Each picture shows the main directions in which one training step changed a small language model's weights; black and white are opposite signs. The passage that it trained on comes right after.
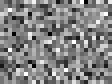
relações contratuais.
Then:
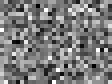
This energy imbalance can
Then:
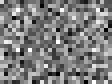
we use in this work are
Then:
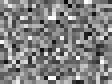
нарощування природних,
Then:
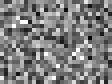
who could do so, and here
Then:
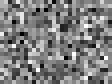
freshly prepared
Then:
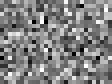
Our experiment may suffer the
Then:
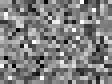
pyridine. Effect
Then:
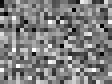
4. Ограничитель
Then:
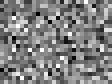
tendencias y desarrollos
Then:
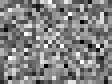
holatga olib boruvchi
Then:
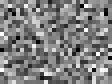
the chambers for testing technical
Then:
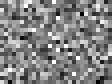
kondisional seperti
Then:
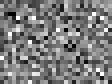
foreign language in the appropriate educational context
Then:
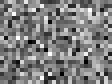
verwacht dat het
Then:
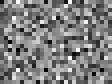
relate what he teaches to
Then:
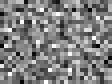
are generated. After identification,
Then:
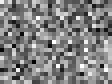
knowledge on data sets and
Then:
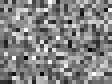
obtener la ecuación
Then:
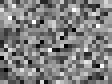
Anatomía Humana
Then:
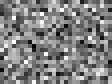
the topic of adaptive observations
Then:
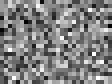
of the entrepreneurial model of
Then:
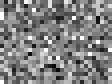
capital is crucial for economic growth in
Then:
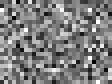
prior to full scale development and again
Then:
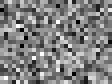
to cultural differences and political participation of
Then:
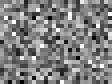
и сроке посева
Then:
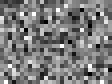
age groups (intergenerational
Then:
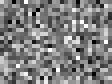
успешный проект.
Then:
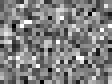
бирортаси ҳам
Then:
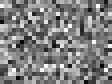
and reality. The main
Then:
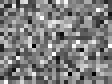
the proforma. Exclusion
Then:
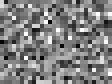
Gini. Estadísticos
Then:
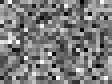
narrativa da literatura, o
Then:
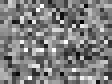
obat yang semakin
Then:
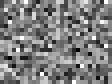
indicates the specific contributions of each
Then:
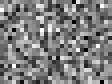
o‘zidan keyingi
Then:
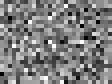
Methoden kollaborativen
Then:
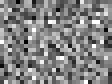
oid ma'lumotlar
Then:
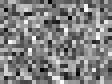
for the regular neurological
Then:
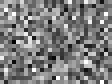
nutshell -
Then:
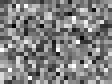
pó de linhaça
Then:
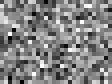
en Latino América
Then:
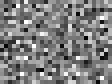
the effectiveness of multimedia
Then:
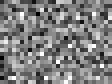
bands. From the set of
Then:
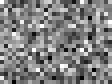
The farmers' incomes
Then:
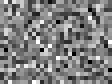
steps, and finally coming
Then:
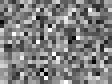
in the overall mean score of
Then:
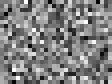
weiterbildung **Eine
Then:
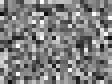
in understanding literature. It helps
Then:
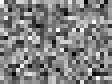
There was a statistically significant (p
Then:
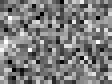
Mohammed Benali
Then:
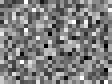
- a) A similar related survey
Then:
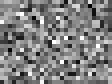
mechanisms, and inclusive platforms for
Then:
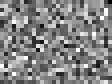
(by monotypy).
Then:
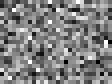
controlo clínico da
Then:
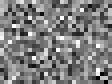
karakteristike u
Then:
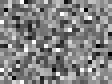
благо, міра,
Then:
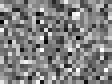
using a qualitative approach. The
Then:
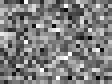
boshlari. Adabiyot va
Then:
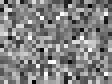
Таким образом нами
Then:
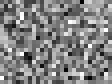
políticas públicas, o foco
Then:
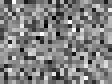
durable et territoires*.
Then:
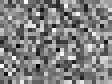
effective system for updating,
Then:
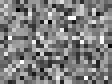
manuscript. All authors
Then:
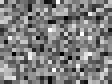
What Mode(s)
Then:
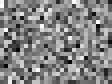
The present study focuses on the
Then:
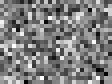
Government Medical College,
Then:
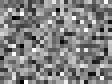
tashkil etib, ushbu
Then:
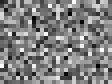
the distance is less than the
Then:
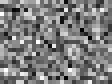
ocular surgery. The
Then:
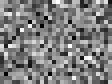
üç ayrı veri
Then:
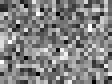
⁶². En lo que
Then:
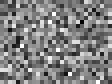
і обов'язків, то
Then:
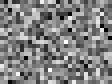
they land up going to
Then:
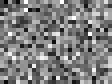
6 weeks post operatively,
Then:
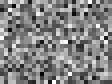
- BORGES A,
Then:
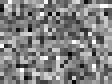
C., Reading, C.,
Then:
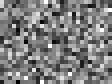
difference between alleles and utilizes
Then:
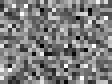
or otherwise, that could affect
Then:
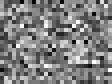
National Academy of Sciences.
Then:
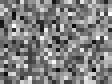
(ionic conductivity) throughout
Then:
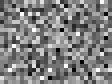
DAYA YANG
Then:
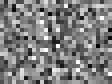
issues in Indonesia.
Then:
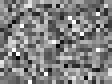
Yes Full-text
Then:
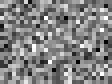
and juveniles have the
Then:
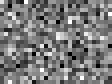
specifically for girls. This
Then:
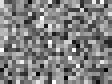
with the following weighted mean –
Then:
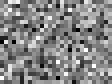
explique em 5–6
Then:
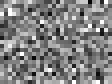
para que la tropa oiga
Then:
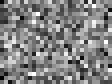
increasing diversification until the full benefits
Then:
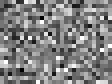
Type of charcoal.
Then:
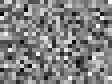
due to external injury.
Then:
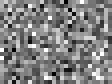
mengemukakan bahwa
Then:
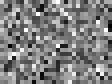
for this experiment, one is the
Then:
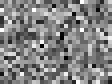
need to devote most of their
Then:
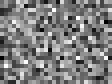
of source Contents in
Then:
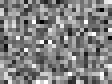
rocks or coral heads
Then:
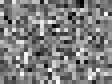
Sample Mean (M)
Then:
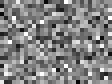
single line. It echoes
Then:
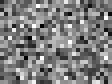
empírico, autor de
